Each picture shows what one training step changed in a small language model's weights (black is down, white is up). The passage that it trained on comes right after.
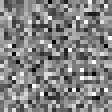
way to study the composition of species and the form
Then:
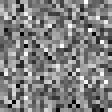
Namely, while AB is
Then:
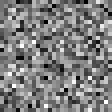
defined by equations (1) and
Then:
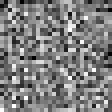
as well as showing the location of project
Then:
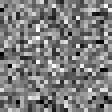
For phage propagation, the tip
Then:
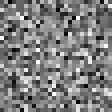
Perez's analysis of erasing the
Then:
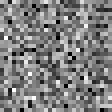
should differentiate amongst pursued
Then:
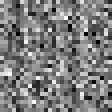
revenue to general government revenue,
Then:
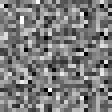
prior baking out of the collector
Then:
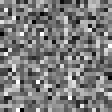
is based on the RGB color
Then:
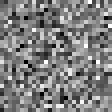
at a later date (Corbo
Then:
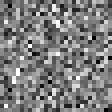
[12]. However, this belief does harm
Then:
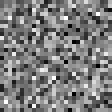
entangled real-world systems leads to
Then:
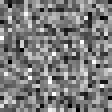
problem should take shape out of an array
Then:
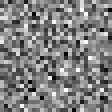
faster transactions E-services and
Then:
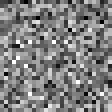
the radial displacement currents.
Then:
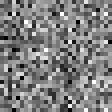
transmission, structure, reproduction, and treatment among
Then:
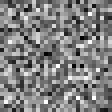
intent recognition algorithm, followed by Section 4
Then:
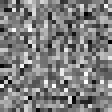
of the lives of Estonians
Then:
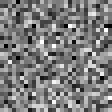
table 3 above, the dealings in
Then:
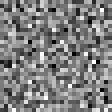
factors. The potential output power and unit cost of
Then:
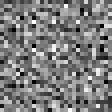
in HEC-RAS must be connected to
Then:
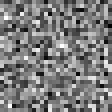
Greek outperforms the baseline
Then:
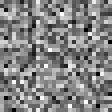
and reliability requirements of the system, as well
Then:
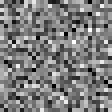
paper aims to consolidate political stability
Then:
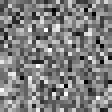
were fine-tuned on
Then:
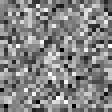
margin status. They therefore stated that
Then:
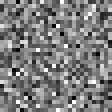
more than sufficient to assess the power efficiency of
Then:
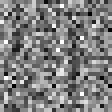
each question item showed that respondents gave
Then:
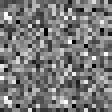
fuel cell including an additional aqueous
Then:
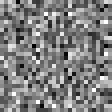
but also on testicular cells, especially
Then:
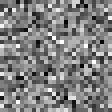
Al form in the rhizosphere,
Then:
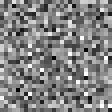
non-specialist visitors.
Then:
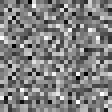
indicated in the literature analysis, and the
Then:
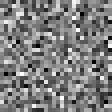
the addition of formaldehyde also
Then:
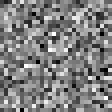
6-week gestation. This
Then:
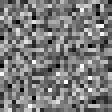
Literature Review was conducted using the
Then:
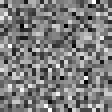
with the PLM are fast. However,
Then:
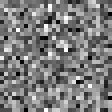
gadget and have been designed to be used
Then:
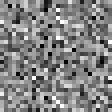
2: Point-Biserial
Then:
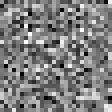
offered service portfolio. -
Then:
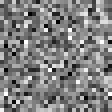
score of 0.9942, accuracy of
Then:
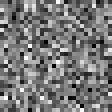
Chagatai Ulus fell under the
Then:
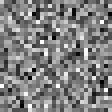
Schools aim to provide high-quality
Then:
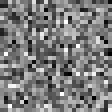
mill universal machine torque
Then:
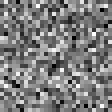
different cooling rates (DF,
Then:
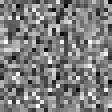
students should be able to build words in their
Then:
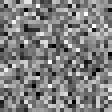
the long slender group, DR28
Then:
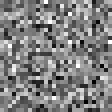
to the future Circular Economy
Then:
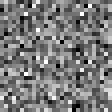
This joint is the only mobile articulation
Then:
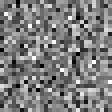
problems caused by the students' absenteeism
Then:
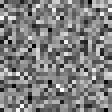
systems of knowledge that naturalize power (see further
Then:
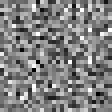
Questionnaire and checklist
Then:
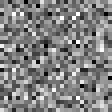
Alnahdi, J.
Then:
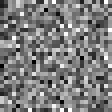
against the food-borne pathogen
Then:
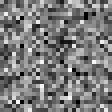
online services, has significantly improved the conditions of financial
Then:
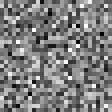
resuspending material into plumes that
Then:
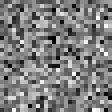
were collected. This included data on countries and historical
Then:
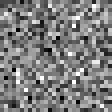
a very useful method for efficient use of
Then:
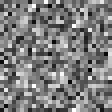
dual-rate sampling with either
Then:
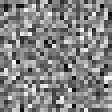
developments. Along with the development of
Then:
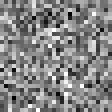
If not what is being done to build that
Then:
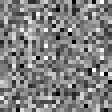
than in towns (2-30%)
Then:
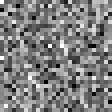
upwelling towards the south pole,
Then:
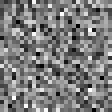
protein concentration was measured for each sample using the
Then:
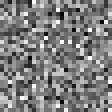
and electrical resistivity measurements (ERM).
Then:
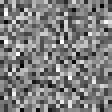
while conducting investigation at the crime
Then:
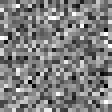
PII over unapproved channels.
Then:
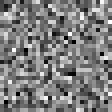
into a cohesive AR interface and offer
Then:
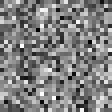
Model Beta t-Ratio
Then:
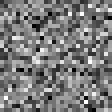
1 [^] Reference plant species of the
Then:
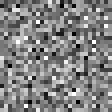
companies and as a threat to society and the
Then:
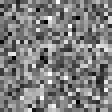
Chinese influence in the country. This is
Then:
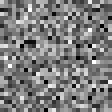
scheduled for 15 April.
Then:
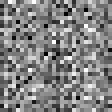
SCATTERING OF PLANE
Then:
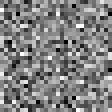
AND SURJIT SINGH.
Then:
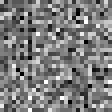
of the algorithms' performance, providing an
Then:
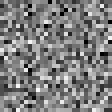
character of the piece, articulating
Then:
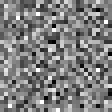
and adjusting learning paths according to individual
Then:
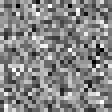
students, internship, labor relations.*
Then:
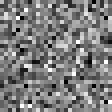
and those living poor conditions, having chronic
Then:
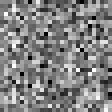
the Catalogue and related initiatives.
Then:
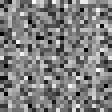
(eWOM) and, using communication
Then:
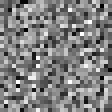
Fermentation. For the strain
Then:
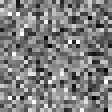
for Arctic ecosystems? We
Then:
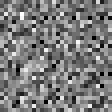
Results 3.1. Computation for
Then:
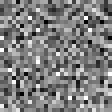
reported in [6]. As a result, the
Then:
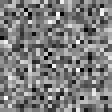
into each college/unit -
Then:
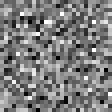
as potential energy, other than artificial lightning
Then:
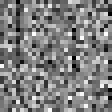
30 soil samples were collected and analyzed for their
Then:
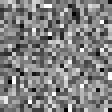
nodules are mostly benign and
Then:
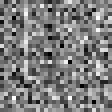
stage (S4) had the maximum
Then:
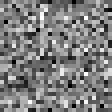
shift in mRS). Further work to
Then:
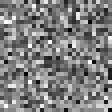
Hypothesis: No co-integration
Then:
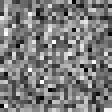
several degrees of freedom D .
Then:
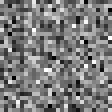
empirical tree represents a segmentation of
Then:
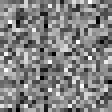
Glasgow, East and
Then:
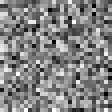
out. Undercover investigators may be
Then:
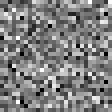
and open to opportunities for self-regulation.
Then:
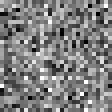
of castle), gigantically,
